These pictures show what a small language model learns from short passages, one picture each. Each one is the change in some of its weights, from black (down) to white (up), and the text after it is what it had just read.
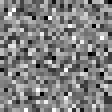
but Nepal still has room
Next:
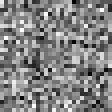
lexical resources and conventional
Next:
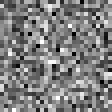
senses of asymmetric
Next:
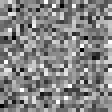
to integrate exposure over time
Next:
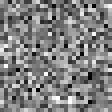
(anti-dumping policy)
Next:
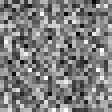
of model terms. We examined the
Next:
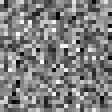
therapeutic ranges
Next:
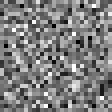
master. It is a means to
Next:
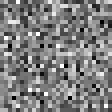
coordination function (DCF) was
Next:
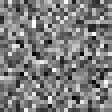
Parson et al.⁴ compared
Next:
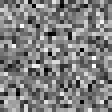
often self-limiting and
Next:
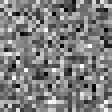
where m_{xy} represent a pixel
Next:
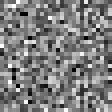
for the evaluation of soil quality -
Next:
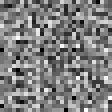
also presented in the same figure for
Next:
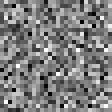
commute may provide a valuable transition
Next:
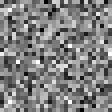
limit students to a classroom
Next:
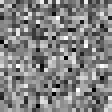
be used by institutes'
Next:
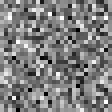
species of the mollusk group.
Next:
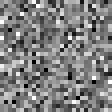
User Group discussions, as well
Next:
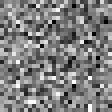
neutral standing position or the
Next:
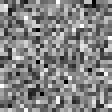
hooded field sprayers are a
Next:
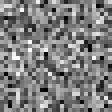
available CCPAK1212i the
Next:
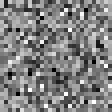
resulted social media users can help people
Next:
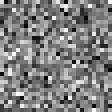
polymers such as PLA,
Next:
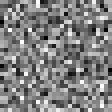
by the author. Note: All
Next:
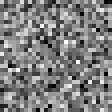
for personal and professional development.
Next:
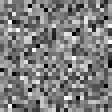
[section 2(87) of
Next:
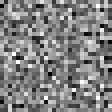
politics of memory, while the
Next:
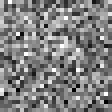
early age, which forms their
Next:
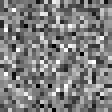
treatment where phosphogypsum
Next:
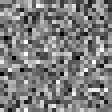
of Southern Min, both the
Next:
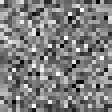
the two variables. Take examples of
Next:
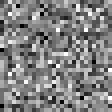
are organizational and managerial in
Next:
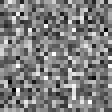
Contact along Bimaterial
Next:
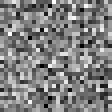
and Dead Bodies - A
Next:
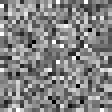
are an offer (Ijab) and
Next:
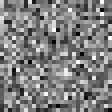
homogenization is achieved.
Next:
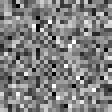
coarse aggregates analyzed
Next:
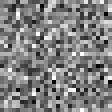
and an understanding of the environment operating
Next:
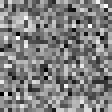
other concerns. Although all of
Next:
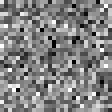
these methods will be supported by the
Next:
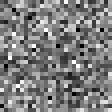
time-intensive and require the labor
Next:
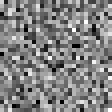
status of Yoanes
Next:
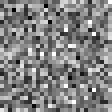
CSI distributions, these
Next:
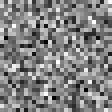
large majority of our patients are always
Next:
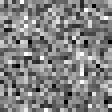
timely inform and advice their customers
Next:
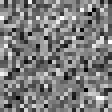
through a hole of the size of 4
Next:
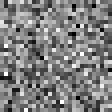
agreed with respect to perception
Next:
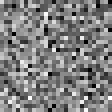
ligand is not free. Some
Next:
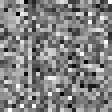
induction and maintenance of
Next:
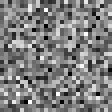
solutions (J. Nelsen
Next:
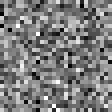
science requires the adoption of
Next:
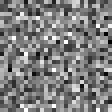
Fig. 2. According to the
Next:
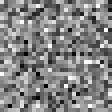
the minority phase (water)
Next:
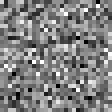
the cost of computers and assuming a
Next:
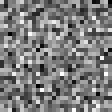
the ligand list in the control
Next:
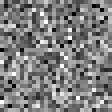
of the “wide” set-up is
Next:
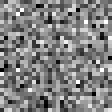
was voor hierdie
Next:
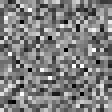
data is only the towers (X,
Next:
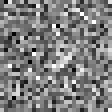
nonresolving mode was used to
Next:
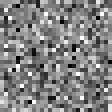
situation occurs with the automatic
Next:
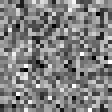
contaminant adsorption in
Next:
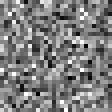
The students' feedback also shows that
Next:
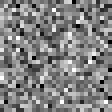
3. Staphylococcus
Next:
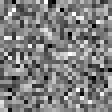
oral hygiene practices so as to
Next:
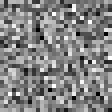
academic grades and their sense
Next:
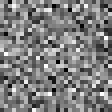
and development of the DSpace platform.
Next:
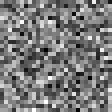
that determines the accuracy of calculation.
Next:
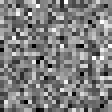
between the skin and ribs. This
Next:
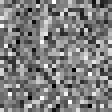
shift is one of task formulation
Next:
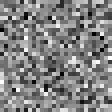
and Associate Taxa (up
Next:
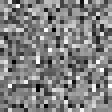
limit of extreme iodine
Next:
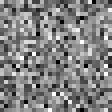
citizens in a diverse global
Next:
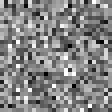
reliable tools, whenever
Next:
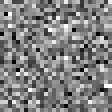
quantization (MDSQ)
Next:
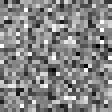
with homogeneously distributed
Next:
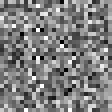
maximizing energy or temperature. The study
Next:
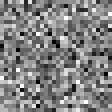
associated with social support. Stigma
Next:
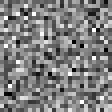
visual memory. The patient in
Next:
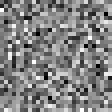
and diverse sources of power
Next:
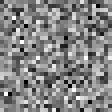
IBM's Proventia Web
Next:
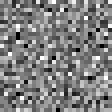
There is no significant relationship between the level of information
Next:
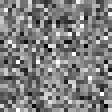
The major goal of the research work to
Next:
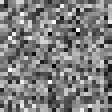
the normal intake of the whole
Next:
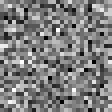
as designing the HumaNS-
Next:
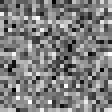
observed and compared to Fig. 1
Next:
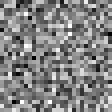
crisscross baffles,
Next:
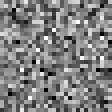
a state, where several LODx level
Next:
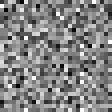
& Khrokalo,
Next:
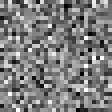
considers unstressed *e* and
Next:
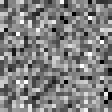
the most serious myocardial
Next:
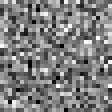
corresponding to minimum
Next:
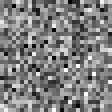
Innovation is of strategic importance to
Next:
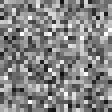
rotating machines has become
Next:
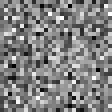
dust (CKD) as
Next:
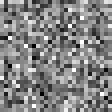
sample size and underlying disease state
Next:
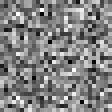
cooperation with collegial associations
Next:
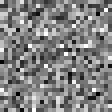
the source. Since in fact we
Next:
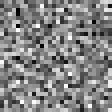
internal validity (theoretical
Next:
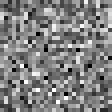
strategies should be put in place to
